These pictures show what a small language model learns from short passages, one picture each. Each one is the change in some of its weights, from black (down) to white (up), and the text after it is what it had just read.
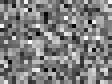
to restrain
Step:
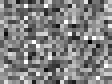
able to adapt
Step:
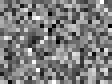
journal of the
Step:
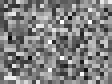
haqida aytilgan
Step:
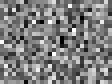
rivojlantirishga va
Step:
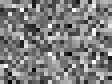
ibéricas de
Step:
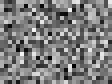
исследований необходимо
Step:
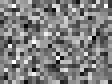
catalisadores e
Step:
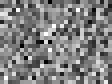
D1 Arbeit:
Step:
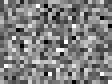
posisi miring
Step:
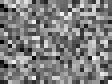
específicos para
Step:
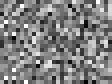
نقشی در
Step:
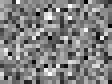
Meio digital
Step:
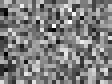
les deux grandes
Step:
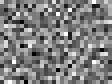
*Revista Educação
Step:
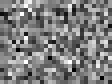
и методы
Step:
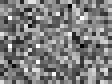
article considers
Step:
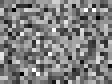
de processamento de
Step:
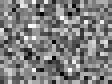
bolalar faoliyat
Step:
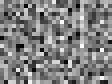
* Лукша
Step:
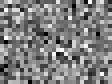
exigente com
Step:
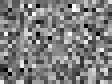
unterrichten und
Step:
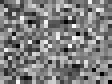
vista, esto
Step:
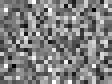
увеличение в
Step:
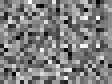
à ingestão
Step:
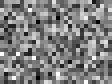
et al.
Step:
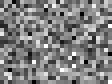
observado o
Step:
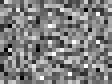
opina diferente
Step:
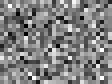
не всегда
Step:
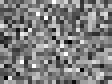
para aplicar
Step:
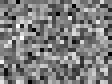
nennt als
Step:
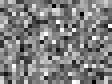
important ca elevul
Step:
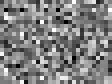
En todos los casos
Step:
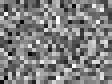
o campo do ensino
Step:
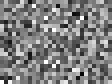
da que é
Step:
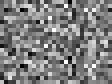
a todos los
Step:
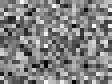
passou a
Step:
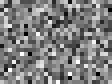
в Україні є
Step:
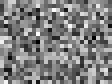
In: G.
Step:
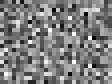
etti sochi
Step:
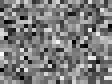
organização define
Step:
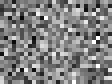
Federal, para
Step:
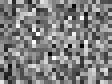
ragi untuk
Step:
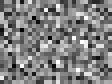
ou menos dois
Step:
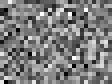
como referencias más
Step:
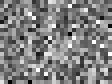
sin embargo, una
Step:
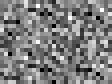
as the high scientific
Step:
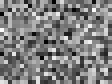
with integrated
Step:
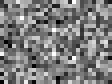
el aula.
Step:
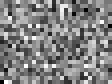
munosabati bilan
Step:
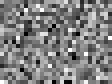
та визначено
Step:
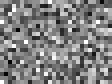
de ahí que
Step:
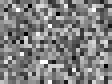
і сучасність
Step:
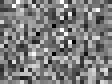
cada vez mais
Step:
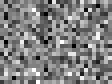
Dr. Parag
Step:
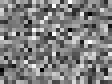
administrador tendrá
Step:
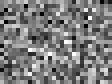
exercer a
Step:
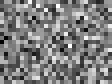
dois componentes
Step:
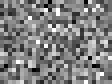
para reduzir
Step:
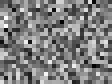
received no
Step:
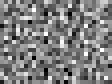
faoliyatini tizimli
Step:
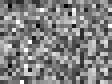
культур, такі
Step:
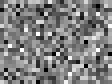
/ Ermitage
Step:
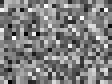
o zona
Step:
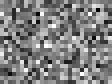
social: deben
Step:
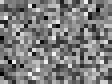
sua língua
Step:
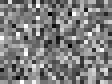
در واقع
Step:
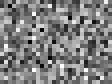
yilning eng
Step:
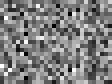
Дніпро та
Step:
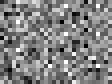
análise custo
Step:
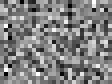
ham ifoda
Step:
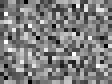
yo'llar bilan
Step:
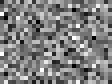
onze studie
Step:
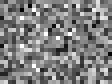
un loro
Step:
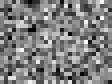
ve düşük
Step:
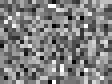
dasturlarini ishlab
